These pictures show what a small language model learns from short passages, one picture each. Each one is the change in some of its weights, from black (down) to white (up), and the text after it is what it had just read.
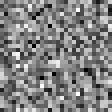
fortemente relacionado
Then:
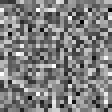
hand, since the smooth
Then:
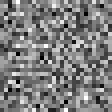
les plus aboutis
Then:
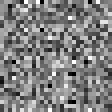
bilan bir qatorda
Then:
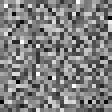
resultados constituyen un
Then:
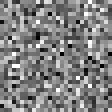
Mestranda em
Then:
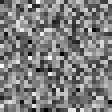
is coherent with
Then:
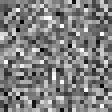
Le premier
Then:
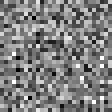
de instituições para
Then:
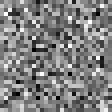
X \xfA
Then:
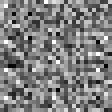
discrete multiple sets $
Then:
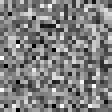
we apply this to
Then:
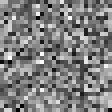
kasb etadi.
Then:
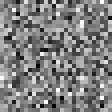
na sl.
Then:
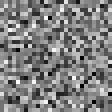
Cambridge University Press,
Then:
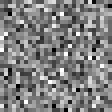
will be used in this
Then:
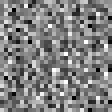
variables of $s$
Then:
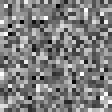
jumping rule
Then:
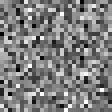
Колл. %
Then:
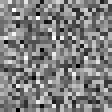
amplos que
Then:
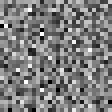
в учебный
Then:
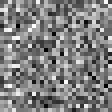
y el Reto
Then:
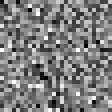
H$. Also,
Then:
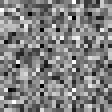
merosida milliy
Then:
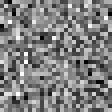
of theorems of
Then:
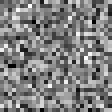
in higher dimensions could provide
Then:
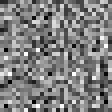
and we do not know
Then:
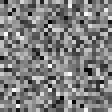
extremal functions and
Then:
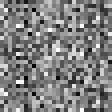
We now introduce the
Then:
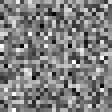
remise de la
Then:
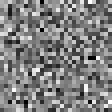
tashkil etishlari kerak
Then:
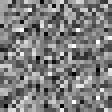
мають значення в
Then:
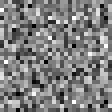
after which our estimates are
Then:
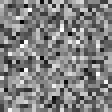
як спільних
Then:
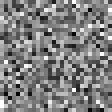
Theorem~4 as a
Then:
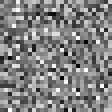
de un complejo
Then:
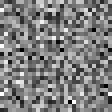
hand, if one
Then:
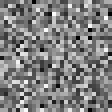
of $u$ as
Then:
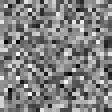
dengan bekal
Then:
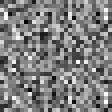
of the Department of
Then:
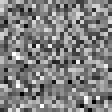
an object $X$
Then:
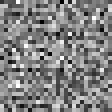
transnacionais que
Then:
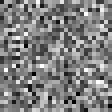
Cities: An
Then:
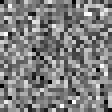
crosses and not on
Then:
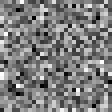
want to look at the
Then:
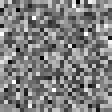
informasiya, informasiya
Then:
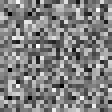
aprimoramento de
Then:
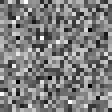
che abbiano
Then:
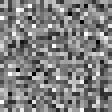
weighted sum of
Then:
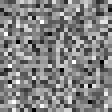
allows for efficient integration
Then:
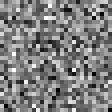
de solvabilité
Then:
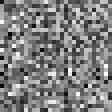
that the group of
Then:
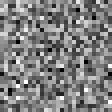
muhim vazifalar,
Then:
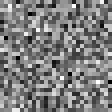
the Rees ring at
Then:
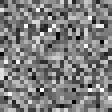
considered as failed and
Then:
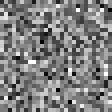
with the two edges
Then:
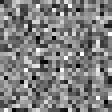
area of mathematics
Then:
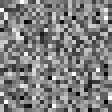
of its limit points is
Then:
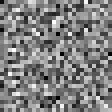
Habana en
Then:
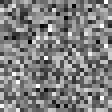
quantity of interest,
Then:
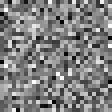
que les femmes
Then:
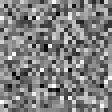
a polygon to
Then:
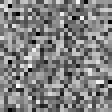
planes. Some
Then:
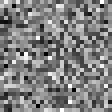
and takes squares
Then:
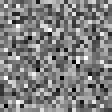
following substitutions of
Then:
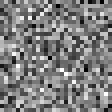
the articles
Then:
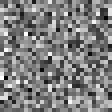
with $s =
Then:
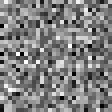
va shaxsiy
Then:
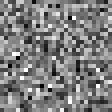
the two Hilbert sets.
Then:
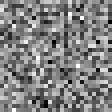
a function. Define the
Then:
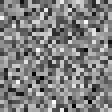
A Agência Nacional
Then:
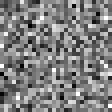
disjoint from $\phi$,
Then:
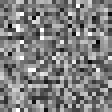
for an interesting approach to
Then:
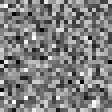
subgroups are trivial.
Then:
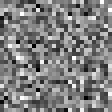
we discuss some open
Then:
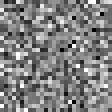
Further, by using
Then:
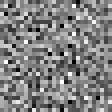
convertidos em
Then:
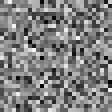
y paradas, ya
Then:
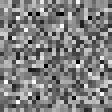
ciascuna forma
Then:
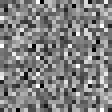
to reside in a
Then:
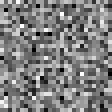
can conclude that the Fourier
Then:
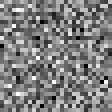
cosa nota e
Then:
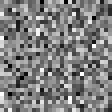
um aumento na
